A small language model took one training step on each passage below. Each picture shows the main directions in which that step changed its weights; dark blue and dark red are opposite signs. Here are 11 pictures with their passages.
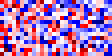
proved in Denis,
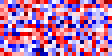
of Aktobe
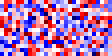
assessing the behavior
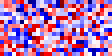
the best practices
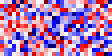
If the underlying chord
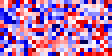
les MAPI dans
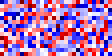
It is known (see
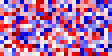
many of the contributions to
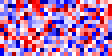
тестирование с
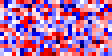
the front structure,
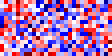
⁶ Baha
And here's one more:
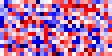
and CAST
